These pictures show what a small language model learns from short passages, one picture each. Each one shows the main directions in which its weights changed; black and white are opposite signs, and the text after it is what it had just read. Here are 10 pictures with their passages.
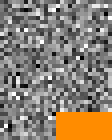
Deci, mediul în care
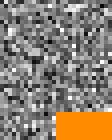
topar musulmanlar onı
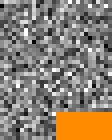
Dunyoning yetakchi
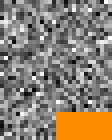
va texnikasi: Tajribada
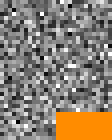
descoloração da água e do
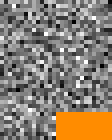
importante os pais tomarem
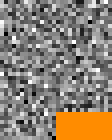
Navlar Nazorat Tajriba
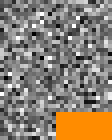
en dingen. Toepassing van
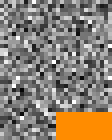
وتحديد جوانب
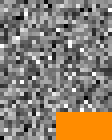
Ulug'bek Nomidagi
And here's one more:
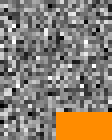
only in the 4th grade,
